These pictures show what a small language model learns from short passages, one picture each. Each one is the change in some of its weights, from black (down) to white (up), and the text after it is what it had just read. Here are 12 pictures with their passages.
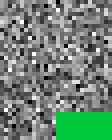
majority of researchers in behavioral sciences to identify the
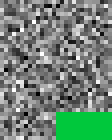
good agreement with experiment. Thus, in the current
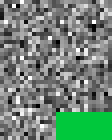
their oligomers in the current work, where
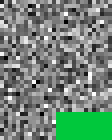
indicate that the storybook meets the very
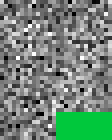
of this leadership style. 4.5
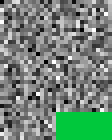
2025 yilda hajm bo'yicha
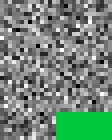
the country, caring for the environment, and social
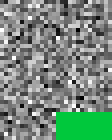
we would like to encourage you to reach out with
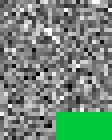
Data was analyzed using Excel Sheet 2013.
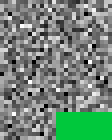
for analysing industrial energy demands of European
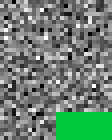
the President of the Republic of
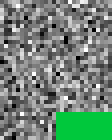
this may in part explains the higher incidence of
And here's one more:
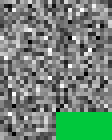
жамоат тартибини сақлаш
